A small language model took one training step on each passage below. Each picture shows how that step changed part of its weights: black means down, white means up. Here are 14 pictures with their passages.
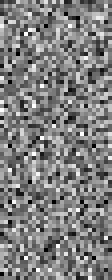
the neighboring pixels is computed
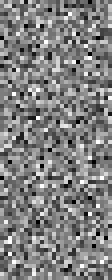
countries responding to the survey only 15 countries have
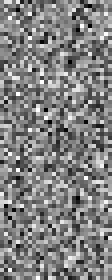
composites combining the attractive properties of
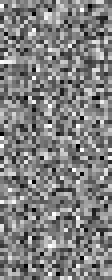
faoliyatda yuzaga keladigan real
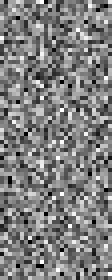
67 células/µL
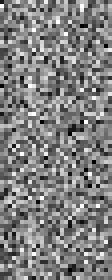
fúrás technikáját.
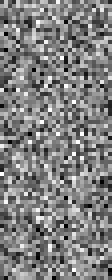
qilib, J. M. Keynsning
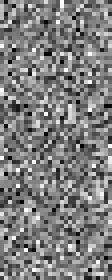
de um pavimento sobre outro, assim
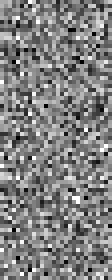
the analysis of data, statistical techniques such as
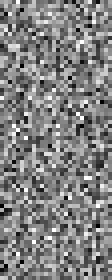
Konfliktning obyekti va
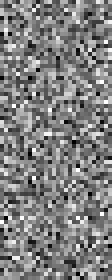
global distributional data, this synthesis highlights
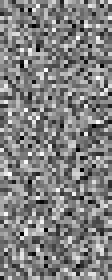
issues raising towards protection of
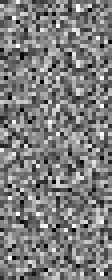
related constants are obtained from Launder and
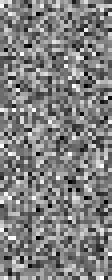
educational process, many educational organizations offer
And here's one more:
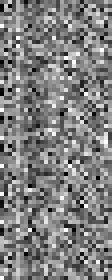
танланган ишончилик
